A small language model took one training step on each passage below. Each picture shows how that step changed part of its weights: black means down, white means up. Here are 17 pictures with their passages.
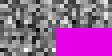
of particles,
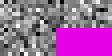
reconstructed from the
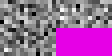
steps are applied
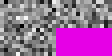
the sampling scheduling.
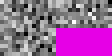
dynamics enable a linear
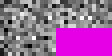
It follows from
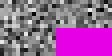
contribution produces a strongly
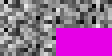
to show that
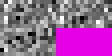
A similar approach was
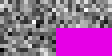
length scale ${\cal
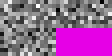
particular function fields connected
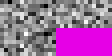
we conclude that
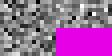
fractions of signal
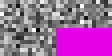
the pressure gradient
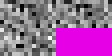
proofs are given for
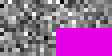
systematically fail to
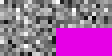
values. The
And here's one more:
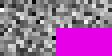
we want to
